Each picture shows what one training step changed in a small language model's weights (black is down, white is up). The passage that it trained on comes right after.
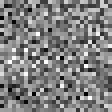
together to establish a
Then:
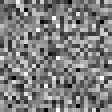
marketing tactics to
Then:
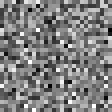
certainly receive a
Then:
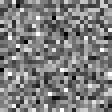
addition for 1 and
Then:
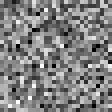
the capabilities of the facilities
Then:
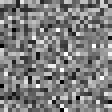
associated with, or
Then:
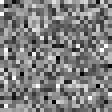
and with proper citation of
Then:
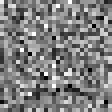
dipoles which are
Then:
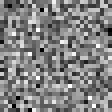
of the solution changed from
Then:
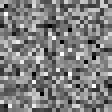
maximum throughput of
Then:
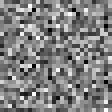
higher charge density than
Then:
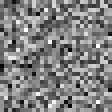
the amount of data required
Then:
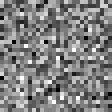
partnership will increase information
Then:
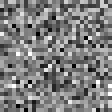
first recall the necessary
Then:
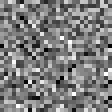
company. Yet the
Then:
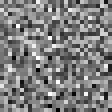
& Ibe,
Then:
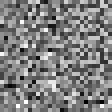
conductivity in the
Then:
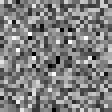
that meaningful simulation is not
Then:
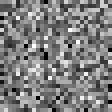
framed in two main
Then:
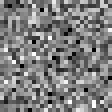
of assessing the benefit of
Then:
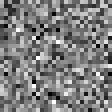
was not too effective at
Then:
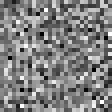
the source to the
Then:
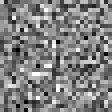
LCS framework is the
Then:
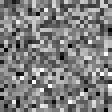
the surface poles.
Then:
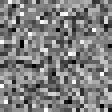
63 classified species,
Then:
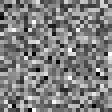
express the solution as a
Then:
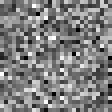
a proof,
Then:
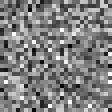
carriers, as
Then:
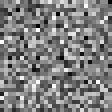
pDNA. We demonstrate
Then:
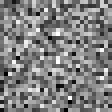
the user, connects
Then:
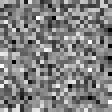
formed – either linear
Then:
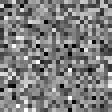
point which considers the
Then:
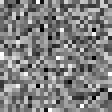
should be adopted to improve
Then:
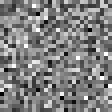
a middle-aged
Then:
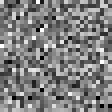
should think of producing novel
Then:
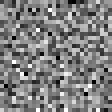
where *K* is
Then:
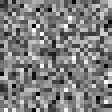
constant amount r of red
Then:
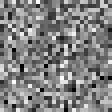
falls short of providing
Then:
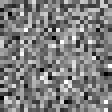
detailed lip examination and
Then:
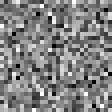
Higher Education of
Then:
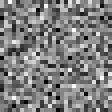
UML concept, called
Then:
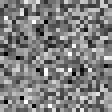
them, engaged from
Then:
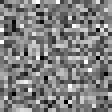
and/or already published
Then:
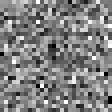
3.10 Data Analysis
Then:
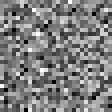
for improved security and user
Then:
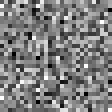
factors such as individuals frequently
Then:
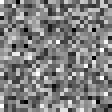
values of CO were observed
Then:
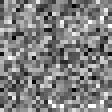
8 shows the summary of
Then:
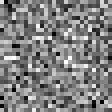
is the harmonic
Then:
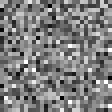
carbon and glass fiber
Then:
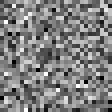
discussion, and interpretation.
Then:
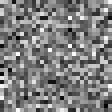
fixed cartesian
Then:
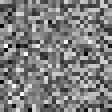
emphasized. The principle of
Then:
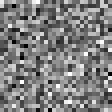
help people to influence their
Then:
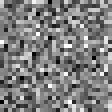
be noted that April 2024
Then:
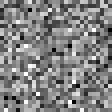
painting technique that uses
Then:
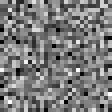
validation with similar studies and
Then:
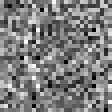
of the functioning of
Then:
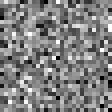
States, Pakistan,
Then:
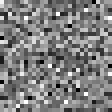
corresponding statistical algorithms, but
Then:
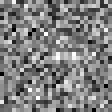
Primary open angle
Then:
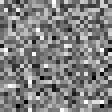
in the year of
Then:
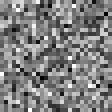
the biogas production
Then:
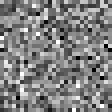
a US-based
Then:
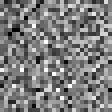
to work with clients
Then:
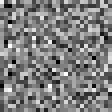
may be present in the
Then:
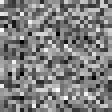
as on the efficiency of
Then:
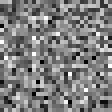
The second peak is
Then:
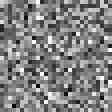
emissions are contributed by
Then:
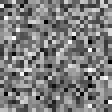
point in space has its
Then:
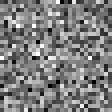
Damage and
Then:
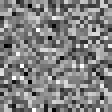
\gamma^n t
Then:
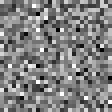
a relatively long period of
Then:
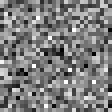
wheel has to be
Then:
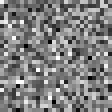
white-noise excitation
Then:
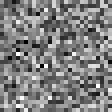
the topic of the training
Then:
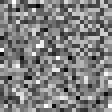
teaching class for another
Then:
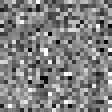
COVID-19 pandemic,
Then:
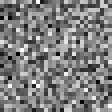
acknowledge that I received
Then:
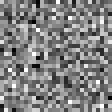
(NAW) or
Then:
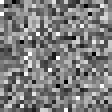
and Reggio
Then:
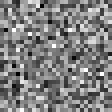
Interests: No competing
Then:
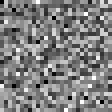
the motor with the reference
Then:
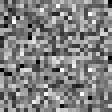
pyrolysis was
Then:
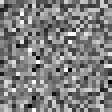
specific learning needs of students
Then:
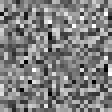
by alumina
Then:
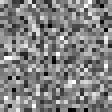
Coiro) and the
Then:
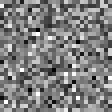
deep cycle lead acid
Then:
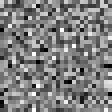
they are not essential for
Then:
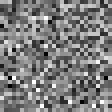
The model assumes that
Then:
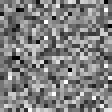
the user to: -
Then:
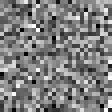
activism has seen an
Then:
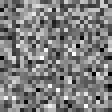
mildew as they
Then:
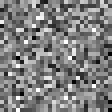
teaching practicum, student
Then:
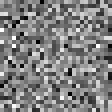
but also facilitates significant
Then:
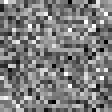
Method Presentation
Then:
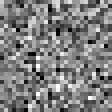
by means of quadratic
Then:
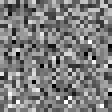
presented methods can be of
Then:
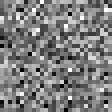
operational service will involve further
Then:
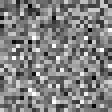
initial velocities must be
